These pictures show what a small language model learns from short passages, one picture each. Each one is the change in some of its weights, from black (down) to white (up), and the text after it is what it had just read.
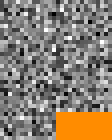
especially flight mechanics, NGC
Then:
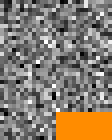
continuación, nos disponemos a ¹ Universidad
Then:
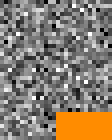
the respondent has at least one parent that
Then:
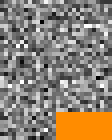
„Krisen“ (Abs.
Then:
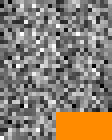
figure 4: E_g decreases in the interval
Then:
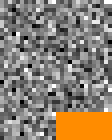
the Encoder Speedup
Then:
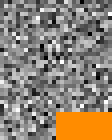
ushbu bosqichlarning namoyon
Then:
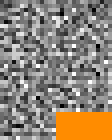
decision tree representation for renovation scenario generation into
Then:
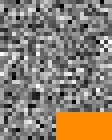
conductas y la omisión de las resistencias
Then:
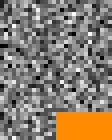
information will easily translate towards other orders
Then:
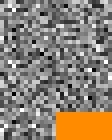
vein not visible on CTA (A),
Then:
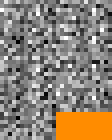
carbon, and stimulation of autochthonous
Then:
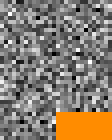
menduga sebelumnya akan
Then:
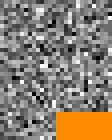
is 29.032%. Differential value of
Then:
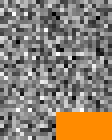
and its consequences. Objectively, we seek
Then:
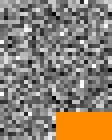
Encoders and Large Language
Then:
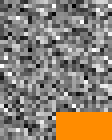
for Lab facility Practices Understanding and
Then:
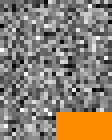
den samme perioden også en
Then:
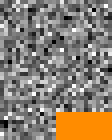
университет им. Н.Г.
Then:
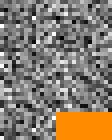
برای آوانویسی
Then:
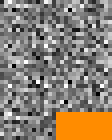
«Pazllar», «Jubın
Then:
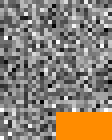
gives essential insight into what kind of temperatures
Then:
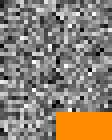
Figure 3) as this allows me to post a question
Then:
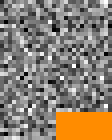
their group: – Field doesn't know Do
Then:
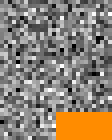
a "multiplicity of numbers". This
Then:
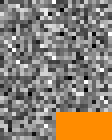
El impacto de Familias en Acción
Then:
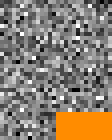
the necessity of circular economy models in
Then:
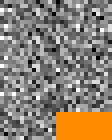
plant protection, and labour). Further analyses are needed
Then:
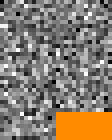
donde se precisan ideas como: “creo que
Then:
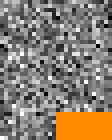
no publications found. To expand knowledge in this
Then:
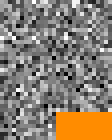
p < 0.001), and in patients receiving
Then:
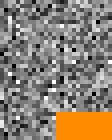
învățarea pe tot parcursul
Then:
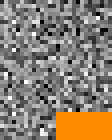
“decir que no” propio de la
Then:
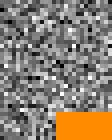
© 2024 авторів DOI:
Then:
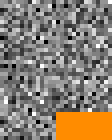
exterior | | | | 75. Anclaje
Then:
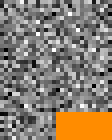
GHz as compared to the other three
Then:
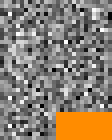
was allowed to settle for 5
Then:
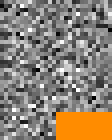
pain management protocols to enhance patients' experiences during
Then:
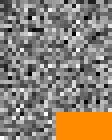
talabalarni dars jarayoniga qiziqishini
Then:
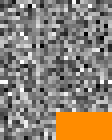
under variable amplitude loading using a cohesive
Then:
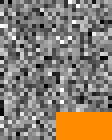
y los valores que subyacen al
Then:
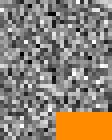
Deal, the Farm to Fork
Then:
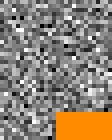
i.e. there is a momentum distribution at
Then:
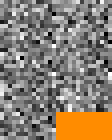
of advanced optimization techniques to improve the economic and operational
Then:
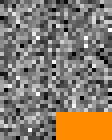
mundo a través de un cuerpo
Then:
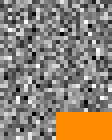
various levels, including word, collocation and
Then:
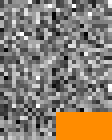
Note that the macropore network is partially
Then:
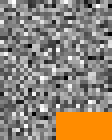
dan ciri-cirinya. E.
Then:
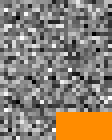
kinetic energy are lost as energy
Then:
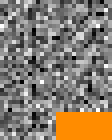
детритом (разрушенные
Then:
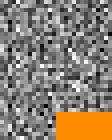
фаслида йигитлар ва
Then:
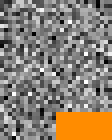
previous position along the line and the local slope.
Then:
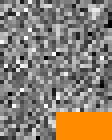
is explained that the child's rights and
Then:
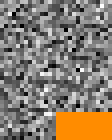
wet meadow along the Dnister
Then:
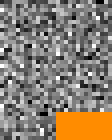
akan dicapai nantinya
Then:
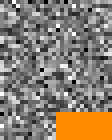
Cualquier interacción observable que
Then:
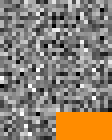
Nanogold can regenerate or stimulate
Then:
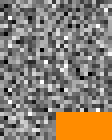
позволяет обнаружить
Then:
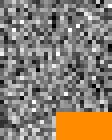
billion in 2021, ranking 5th
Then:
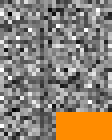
absorption of an additional fundamental photon and
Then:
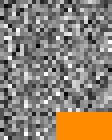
complicações associadas mais frequentes em
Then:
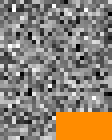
DSO the upcoming signals and signals
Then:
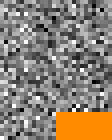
eksport qilishni o'z ichiga
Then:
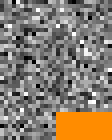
attacks peripheral nerves and
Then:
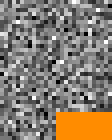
natriylik alkagolyati
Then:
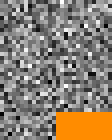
soft soil they were walking on.
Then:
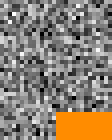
the psychological comfort of learners.
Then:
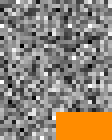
сіянці осики [8]. У
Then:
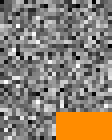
país, la llamada paz territorial
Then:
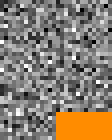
most important selection criterion was that participants had either
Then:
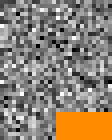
general because as the number of qubits increases the
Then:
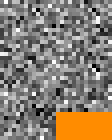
internet. Asimismo, se encontró que
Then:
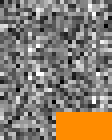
This is accompanied by the activation of
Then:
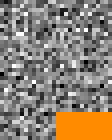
the reservation setting highlights the significance of the
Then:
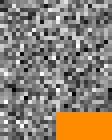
mumtoz adabiyotining yorqin
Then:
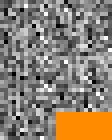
el método de evaluación [4].
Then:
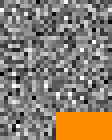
and use cases, we are missing a
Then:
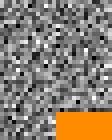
hisoblanadi. Yoshlar balog'at
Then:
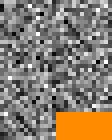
- Imran, S. C.
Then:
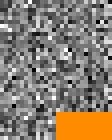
учащихся осуществлялось на
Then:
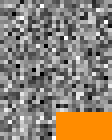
hujjatlar sanoat obyektlarini
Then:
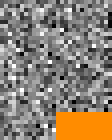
of cloud technologies is as follows: We may not
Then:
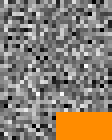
text. Apart from information items, dynamic
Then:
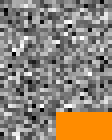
sodiqlikda namoyon bo'ladi.
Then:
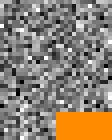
kader van dit boek mijns
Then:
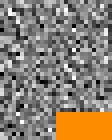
(ELC). The instrument used were the
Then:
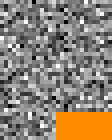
Research Scientist / Research Assistant
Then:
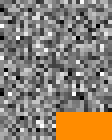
calculated by the following formula [3–5]:
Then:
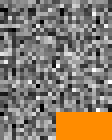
كما أبرز
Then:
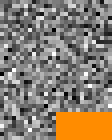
complexas, reforçando narrativas de
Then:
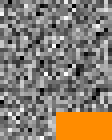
de estigmas sociais, a família
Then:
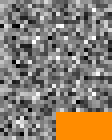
professional electrical engineer in the State of
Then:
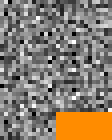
município ou da região. Os
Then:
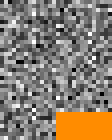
excerpts for four basic emotions
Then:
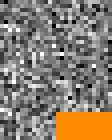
have taken time to study the course materials at home via
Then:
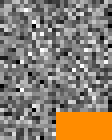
the various activities. The idea is that the applicant
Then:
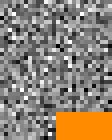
et Rangaswamy, la
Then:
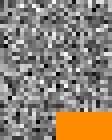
system for polycystic ovarian
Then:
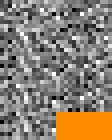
Atmospheric pressure and temperature differences between the two
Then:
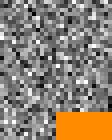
народа, конкретные задачи по
